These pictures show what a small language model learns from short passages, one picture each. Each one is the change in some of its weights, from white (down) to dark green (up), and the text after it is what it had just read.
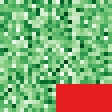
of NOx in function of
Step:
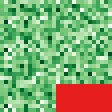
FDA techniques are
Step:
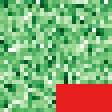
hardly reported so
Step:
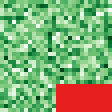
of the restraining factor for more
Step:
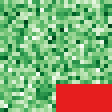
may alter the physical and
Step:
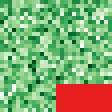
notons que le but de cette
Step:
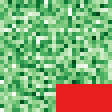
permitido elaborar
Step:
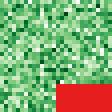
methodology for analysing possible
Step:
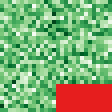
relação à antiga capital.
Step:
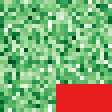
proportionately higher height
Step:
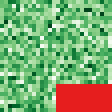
e Resultados Os resultados da
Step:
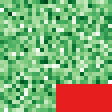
uyg‘unligi** –
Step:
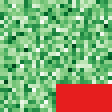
raqamli bankingni
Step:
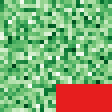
rencana program ke
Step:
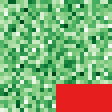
Thuận Table 4
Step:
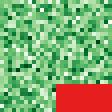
control group. There were no cases
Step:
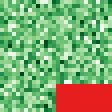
ishontirish uchun yoki biror
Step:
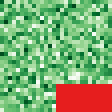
scheme to reduce model
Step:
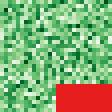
elemental analyses were done
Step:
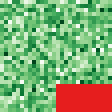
kelib chiqqan holda
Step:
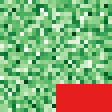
The following table which is taken
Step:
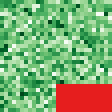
histidină (His),
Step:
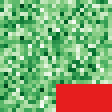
HEAVY metals are
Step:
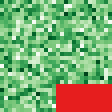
a imbuto, come un
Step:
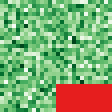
respectively [64].
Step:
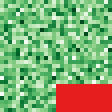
saatnya menjadi
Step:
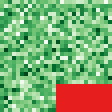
convection as a function of Q
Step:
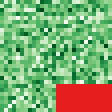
and bioactive components of
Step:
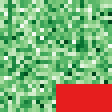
platformi kao i
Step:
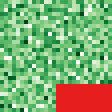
muncitori”. În
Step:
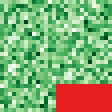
to get a single
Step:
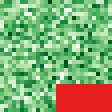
и грапаковостта на
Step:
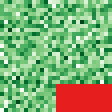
dianalisa dengan
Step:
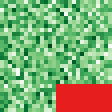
works were conducted in
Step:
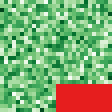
test, determines the time it
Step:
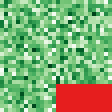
Materials and Methods
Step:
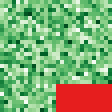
Eshmetov, I. et
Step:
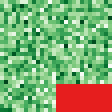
to observe measurements and has
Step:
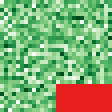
Barbara earthquake
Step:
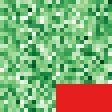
c) data evaluation, d) data
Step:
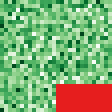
easy to accomplish.
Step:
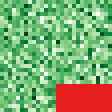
kinetic energy (not an
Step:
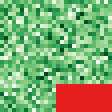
viraemia may precede
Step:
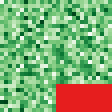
Solano, J.
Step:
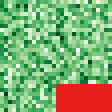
implementation. Additional updates
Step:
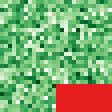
les étudiants «
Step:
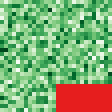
is the monetary value of a
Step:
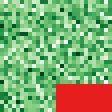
ustun ekanligini
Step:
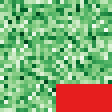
ppm Observed peak
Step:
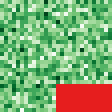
sifatida quyidagi
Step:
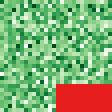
column fraction of
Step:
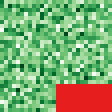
«Об отказе в
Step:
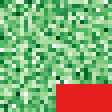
clearly mentioned which
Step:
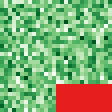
decision had a positive significant
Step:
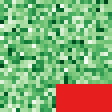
Олий Мажлису
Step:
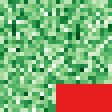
[Different Aspects of
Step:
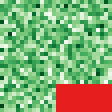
и наличие этих
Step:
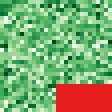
з обмеженою
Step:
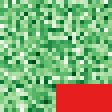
cause increased receptor
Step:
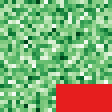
replicating more objects and
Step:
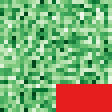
in this study is very broad
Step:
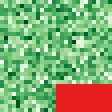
y formación integral del docente?
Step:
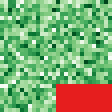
протяжении этого
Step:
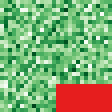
grande o pequeña,
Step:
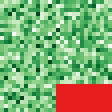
proposal](#) Want
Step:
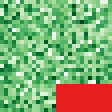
contínuos na rede
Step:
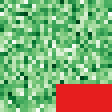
dengan melihat
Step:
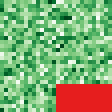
заражения из-за
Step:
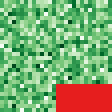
FARE PER IL
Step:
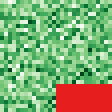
a power bandwidth up to
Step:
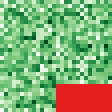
of phrasal verb
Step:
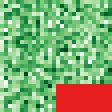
préoccupée par
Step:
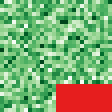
орқали қонуний
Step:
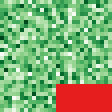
technology. So, engineering
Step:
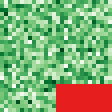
considered in number theory.
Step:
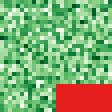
standard deviations in this
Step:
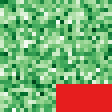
(SHM) systems and
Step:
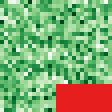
paper focuses
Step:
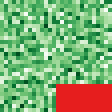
подобной терапии
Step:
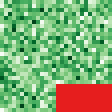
na imprensa e o
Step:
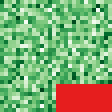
For fabrication of
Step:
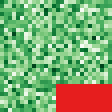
des réflexions des
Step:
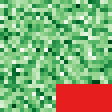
and dental students.
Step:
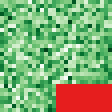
value as an index or
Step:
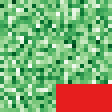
5. Khamdamov
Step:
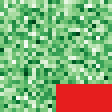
equation. Doing so created
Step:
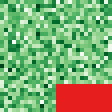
no antigo Theatro
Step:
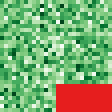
стало прийняття
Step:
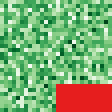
professional darajaga
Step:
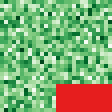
engaged and coherent,
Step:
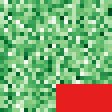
improve Aek Milas'
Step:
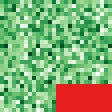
(or ethyl)
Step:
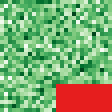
para el proyecto de
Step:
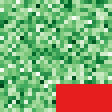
Mussorgsky. Due
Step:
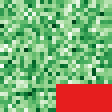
that green banking,
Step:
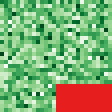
selber in Präsenz
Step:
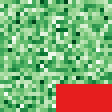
Em alguns casos,
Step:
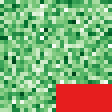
been any cases of febrile
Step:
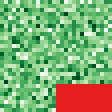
Pedagógicos que
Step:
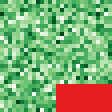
каждый момент
